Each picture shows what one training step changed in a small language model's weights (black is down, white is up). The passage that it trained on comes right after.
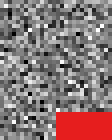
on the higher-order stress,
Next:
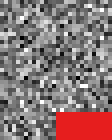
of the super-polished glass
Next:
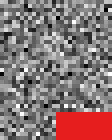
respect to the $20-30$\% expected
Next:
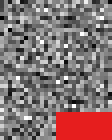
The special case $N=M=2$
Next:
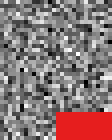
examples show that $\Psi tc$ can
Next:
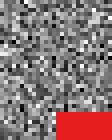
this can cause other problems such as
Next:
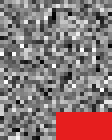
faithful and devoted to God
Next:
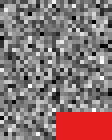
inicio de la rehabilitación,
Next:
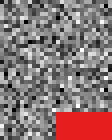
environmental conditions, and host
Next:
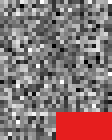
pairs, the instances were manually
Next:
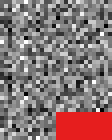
de soluciones a las problemáticas
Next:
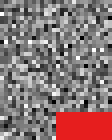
and educational activities, modification
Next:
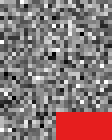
and show a number of interesting effects, such as
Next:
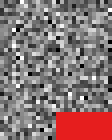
subjects in higher education](#).
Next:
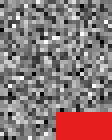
one important circumstance. We use the
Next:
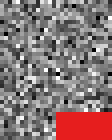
abundances, -stars: activity,
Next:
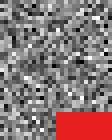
\bibitem{}Riess, A. et
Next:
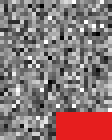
of autonomous systems (AS)
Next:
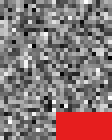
u dentin (tishning qattiq
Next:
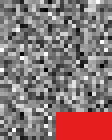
(\ref{eq:lec}) is imposed,
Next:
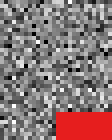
Mahzun Farhodning aqliy
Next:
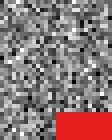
Бобоева, С. Р.
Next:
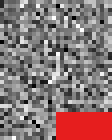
jeunes pour la plupart,
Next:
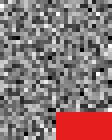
лікування проявів
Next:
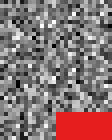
for the second year of the experiment (2022) are
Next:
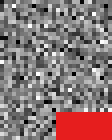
is somewhat different. The modulus of
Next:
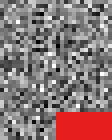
Наклад 100 прим.
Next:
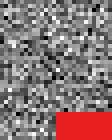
be accelerated by pre-conditioning
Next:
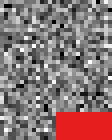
yuzaga keltiradi va
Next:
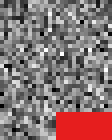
(in the publications considered).
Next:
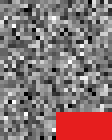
University of Copenhagen,
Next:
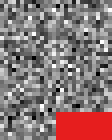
savdo-iqtisodiy va
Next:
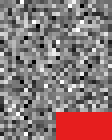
precision, selectivity, and
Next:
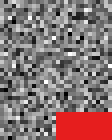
resource for understanding English
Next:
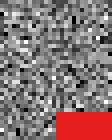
vuole rimarcare il
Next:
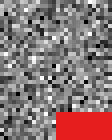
non-approximated dynamics and compared
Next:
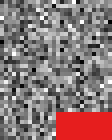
amount of the trace element Mg
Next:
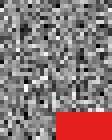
औरत ने
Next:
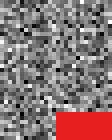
szerves részét
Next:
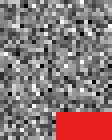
transfer has been one of the most
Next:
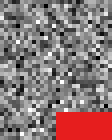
oleh media massa, bahkan
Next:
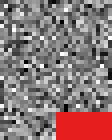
asosda tahlil qilingan.
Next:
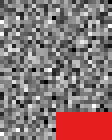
a play. Another challenge may be
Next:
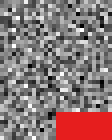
causes infections in different parts of the
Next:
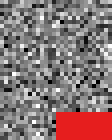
to maximize the benefit of their use
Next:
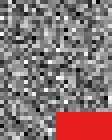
KDD dataset. Model
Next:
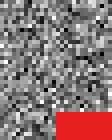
electrodynamics (CQED),
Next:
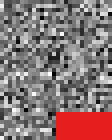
in the presence of swelling clay.
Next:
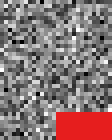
Monte Carlo recovery of
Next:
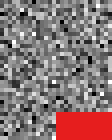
inclusive $D^0+D^+ $
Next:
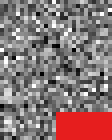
measurement. Due to uncertainty in the
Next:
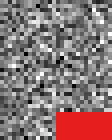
применение системный
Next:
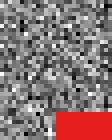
the filament of interest, the
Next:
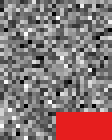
die diffamierende Aktion
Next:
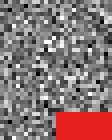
displacing the vacuum state by a
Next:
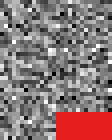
из форм сценического
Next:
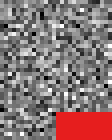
make AI tools more approachable for
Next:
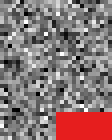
plano internacional, de considerar al
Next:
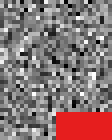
In order to ensure the success of the
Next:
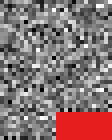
complex tasks and spread the
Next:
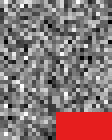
problems that UBI might solve for
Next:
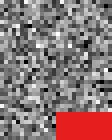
give a magnitude for the host of
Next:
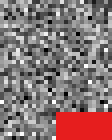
the experimentally favored $3\sigma$
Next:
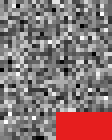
{\em in preparation}, 2026.
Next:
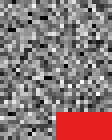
сўз юритилган.
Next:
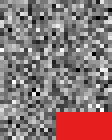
sense throughout the evolution.
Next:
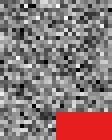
G.M. G'allaorol
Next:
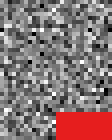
as \begin{eqnarray} {\delta_r}
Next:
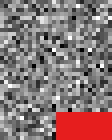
önemli sonuçlara
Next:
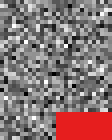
for 6 to 7 hours. The solid that
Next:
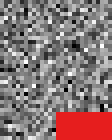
the purchase of their products or
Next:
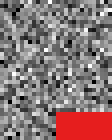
for ranking decision alternatives.
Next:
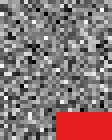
forces/torques in the main axis
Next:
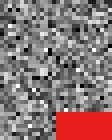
findings from Africa, Asia,
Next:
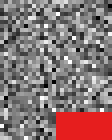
particles) for both $\Phi$ and
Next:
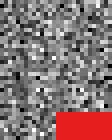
et al., (2021) dengan hasil
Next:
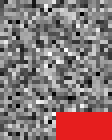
the observed Arctic amplification
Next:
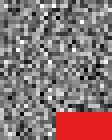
0.05) and self-efficacy
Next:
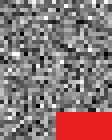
industry deceived the public for
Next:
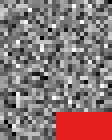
we have used the notation $ \left\langle
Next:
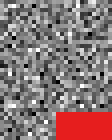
Extrapolation would suggest a limit
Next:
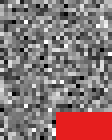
type of osseous injury is
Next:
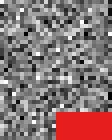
channels and the book represent a
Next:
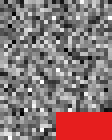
de los referentes internacionales
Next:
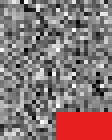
is possible to demonstrate this statement even
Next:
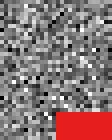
associated with the atomic location
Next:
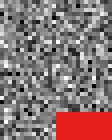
the proportion of total number of particles ($n
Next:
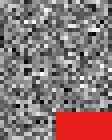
& humid; hot & dry;
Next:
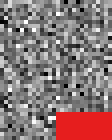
(URL-1), demonstrating that this
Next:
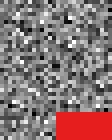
are also attributed to water
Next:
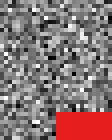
driving experiment in response to the significant
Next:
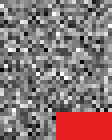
va yaxshi moslashishiga
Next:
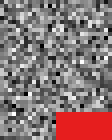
when it is found (most frequently
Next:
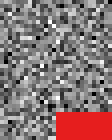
etish imkonini yaratadi va
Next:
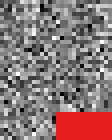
is denied the position of king owing
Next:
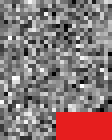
CIR using a method like in
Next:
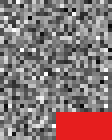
or digital odontogram medical
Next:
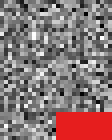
(\mathbf{A}, τ) there
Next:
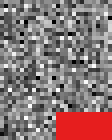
the Niger Delta Region of
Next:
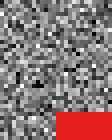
околини на самом
